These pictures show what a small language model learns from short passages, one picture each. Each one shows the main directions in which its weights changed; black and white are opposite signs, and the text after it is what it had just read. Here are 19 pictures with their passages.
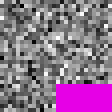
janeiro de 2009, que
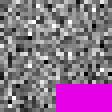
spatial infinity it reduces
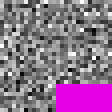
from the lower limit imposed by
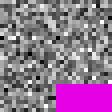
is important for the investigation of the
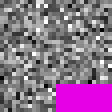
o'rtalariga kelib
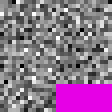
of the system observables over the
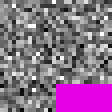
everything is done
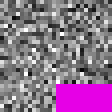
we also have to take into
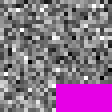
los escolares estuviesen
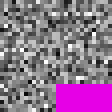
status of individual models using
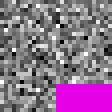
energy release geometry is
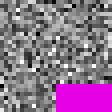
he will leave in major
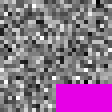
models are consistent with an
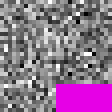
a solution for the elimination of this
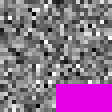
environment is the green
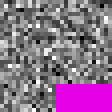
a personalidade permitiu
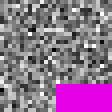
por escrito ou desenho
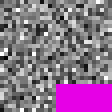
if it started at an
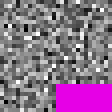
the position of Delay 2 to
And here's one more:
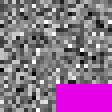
recognition more useful in
